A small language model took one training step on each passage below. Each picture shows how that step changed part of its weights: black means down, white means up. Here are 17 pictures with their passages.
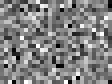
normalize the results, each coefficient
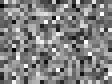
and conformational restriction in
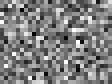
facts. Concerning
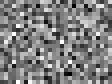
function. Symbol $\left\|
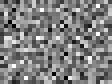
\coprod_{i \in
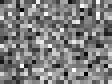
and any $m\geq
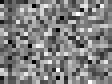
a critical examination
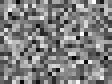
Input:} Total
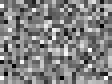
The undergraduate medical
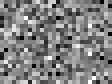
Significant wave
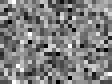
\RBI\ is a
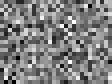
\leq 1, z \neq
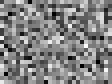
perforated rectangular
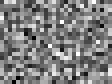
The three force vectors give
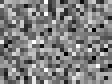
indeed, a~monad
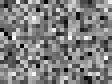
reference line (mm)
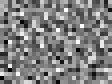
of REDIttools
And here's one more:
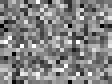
is used for solving the
